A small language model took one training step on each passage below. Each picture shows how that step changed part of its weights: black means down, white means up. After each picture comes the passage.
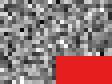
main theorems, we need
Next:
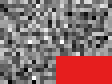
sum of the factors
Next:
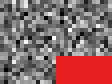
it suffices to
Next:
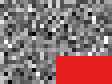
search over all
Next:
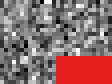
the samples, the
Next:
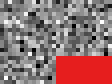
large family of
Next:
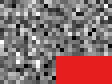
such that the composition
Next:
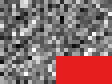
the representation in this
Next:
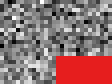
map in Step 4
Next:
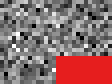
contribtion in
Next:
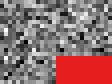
by \eqref{g}.
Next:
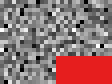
are known to be
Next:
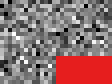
n$ and $E$
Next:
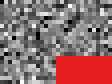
arc length $s$,
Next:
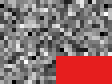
$M$ taking its
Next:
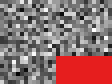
the sparser ones
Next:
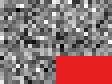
phenomena in
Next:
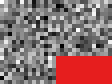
matchings in the
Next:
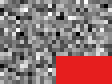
Then \begin{align*}
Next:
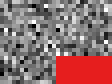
p \in \PP
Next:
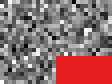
a quartic K3
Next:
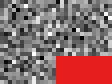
\end{equation} Theorem
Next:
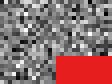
of the reduced divisor
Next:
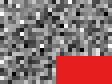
straightforward to
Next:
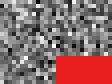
adopt the notation
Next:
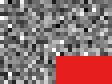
differentiations will produce
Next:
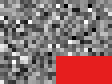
the Peirce spaces
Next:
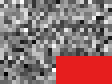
of a lattice in
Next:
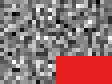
algorithms, the
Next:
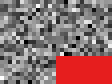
large gain of
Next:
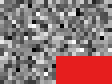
to obtain results for an
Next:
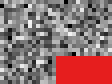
only consider NLS equations
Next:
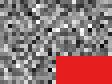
is of finite representation type
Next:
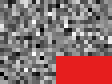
$F.$ Consider the
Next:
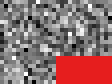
the maximal compact subgroup
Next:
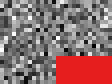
do so with a code
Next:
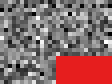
greater modeling
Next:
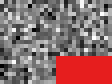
$\tau$ is the
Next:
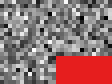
we wish to take
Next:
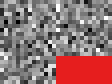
\partial_t$ where
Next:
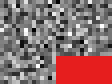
is the simple average
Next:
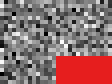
currents from the
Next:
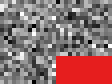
x_0 \rightarrow
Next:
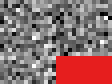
any bounded continuous function on
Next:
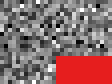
does not hold in all
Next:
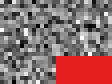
is dominated over
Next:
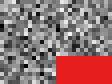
Banach space when $
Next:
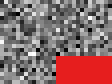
unshifted case is
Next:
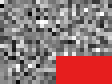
bundle. Then $(L,
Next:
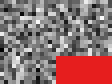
favorable properties.
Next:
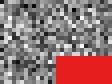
complex reflection groups of
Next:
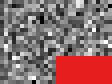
that $x\in
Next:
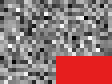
complex process of cell
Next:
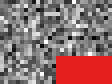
constant $c>0$
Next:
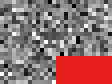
to a representable.
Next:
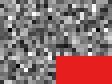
some common extension $\langle
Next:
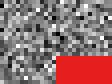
= \emptyset$. The above
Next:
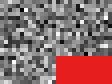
Sullivan minimal
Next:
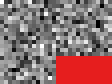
of T-geometry
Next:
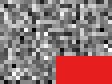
section on symplectic
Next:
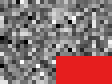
in turn forces the
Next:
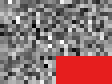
following, forces and
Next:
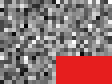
is not the case, as
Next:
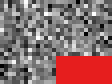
$\xi$ is the
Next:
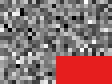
to prove the next
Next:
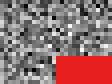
Ghorai et
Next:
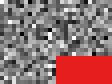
neighbors, and
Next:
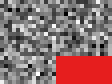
differ as conditioning is
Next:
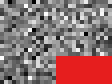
graph $G$ is
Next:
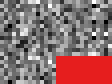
the nearest point of
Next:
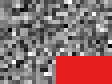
some decision
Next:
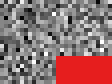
curves in $\partial
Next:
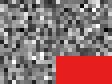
parameter estimations than those
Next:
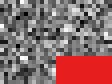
in the ambient
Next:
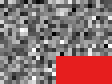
that $r(t)$
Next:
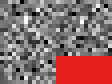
have been discussed in
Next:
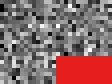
3. All the
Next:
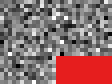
minus two open
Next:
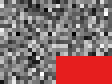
hence not all corners
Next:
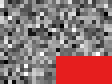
selection to make
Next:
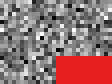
estimated quantile
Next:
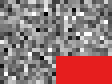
connections between various
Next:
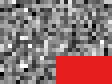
numerical values of
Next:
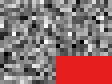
having the generator
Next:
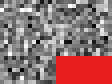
Period Problem
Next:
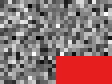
$cd$ form a
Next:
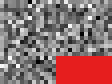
for deriving a
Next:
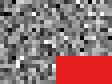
Then $F/K$
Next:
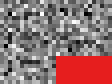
integer pairs in
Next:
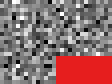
be new. Each
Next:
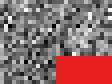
show how much
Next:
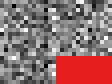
as factor and so they are
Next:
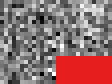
map $x\mapsto
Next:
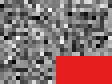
sum is distributed
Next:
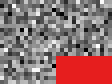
provides a fair
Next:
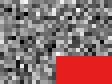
Pareto optimal
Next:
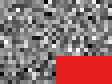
since no member of the
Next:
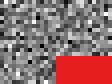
$Z$ more general,
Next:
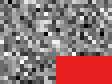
(Note that such a
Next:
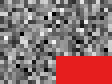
of the paper is structured
